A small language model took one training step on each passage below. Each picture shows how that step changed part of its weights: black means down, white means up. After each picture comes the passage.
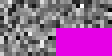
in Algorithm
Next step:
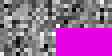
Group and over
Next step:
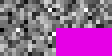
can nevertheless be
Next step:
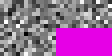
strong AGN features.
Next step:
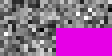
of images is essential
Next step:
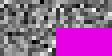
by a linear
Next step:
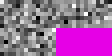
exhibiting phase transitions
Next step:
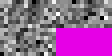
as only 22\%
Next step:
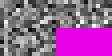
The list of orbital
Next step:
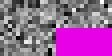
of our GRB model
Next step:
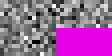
antiferromagnetic coupling
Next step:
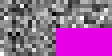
procedures, obtained
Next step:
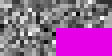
programme was
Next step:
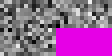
the hybridization between
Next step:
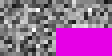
propagating along the
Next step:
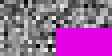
accuracy, speed,
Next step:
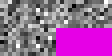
further confirm the
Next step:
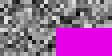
per lattice site is
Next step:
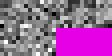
of mobile
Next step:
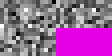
by calculating the effect
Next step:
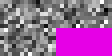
able to extract
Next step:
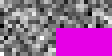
reduction algorithms for
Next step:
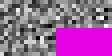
these two solutions,
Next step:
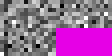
three parties
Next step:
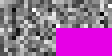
so that for very
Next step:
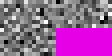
following facts known
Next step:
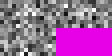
case naturally extend to
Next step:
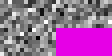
joint distribution which gives
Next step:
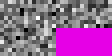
the introduction,
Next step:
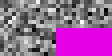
times by $\mathcal
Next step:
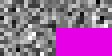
for a determination of
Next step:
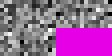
the cross sections,
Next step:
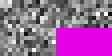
methods based on matrix
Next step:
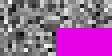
in the redshift space
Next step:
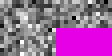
path selection versus an
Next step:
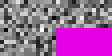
appear as a single
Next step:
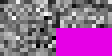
Neyman orthogonal
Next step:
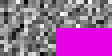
found to be important
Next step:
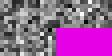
of conversion electrons by
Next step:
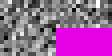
for both optimized
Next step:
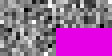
on renewable
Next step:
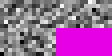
different temperatures with the
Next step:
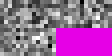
angular diameter distance.
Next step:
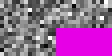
is a pure quantum
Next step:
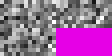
methods, binary
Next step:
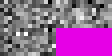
compute the integral within
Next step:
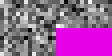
proposals by
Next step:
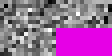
excitons is a
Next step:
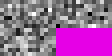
models and set the
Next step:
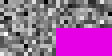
order $n$
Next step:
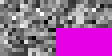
counterterms are
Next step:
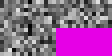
and Innovation
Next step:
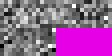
potential models. The
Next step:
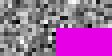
breaking of chiral symmetry
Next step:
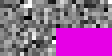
a cycle-free
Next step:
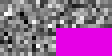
four parameters, the
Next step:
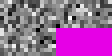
in fact physically
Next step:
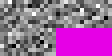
between two neighboring
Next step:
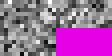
game creator to
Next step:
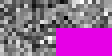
the WF in
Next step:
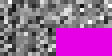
in the CMB
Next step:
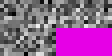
and an age
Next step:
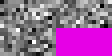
been chosen.
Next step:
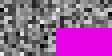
the number of Dirac
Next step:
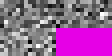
The merge operation
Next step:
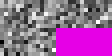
is Shapley
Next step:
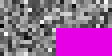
is a deep
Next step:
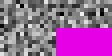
a visibility
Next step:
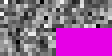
as a result of
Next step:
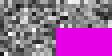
amplitude of DM evolution
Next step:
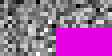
number of experiments present
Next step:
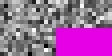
that are in full
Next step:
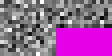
\theta) /
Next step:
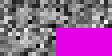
of the hex
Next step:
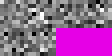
(blue, n
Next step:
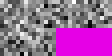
been used in many
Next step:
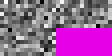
as a mediator
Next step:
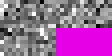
matroid defined
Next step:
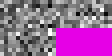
the numerical treatment and
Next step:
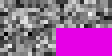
transformation to the
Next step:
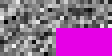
qubits, two associated
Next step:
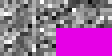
how much the mass
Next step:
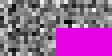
in terms of the
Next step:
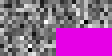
and priors
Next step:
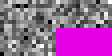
**equation for calculating
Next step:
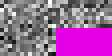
or the coupled equations
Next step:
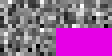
in solving the
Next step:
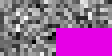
space-like separated
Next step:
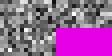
evolution over multiple independent
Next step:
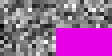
finite part of the
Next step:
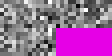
is the entropy per
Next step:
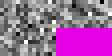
does not identify a
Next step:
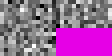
a desired level.
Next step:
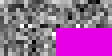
superposable to
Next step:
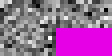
which is assumed to
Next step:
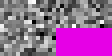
too small values of
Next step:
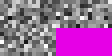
of cosmic-ray
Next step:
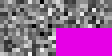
have performed the analytic
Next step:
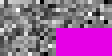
while none of
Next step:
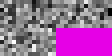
the infinity from
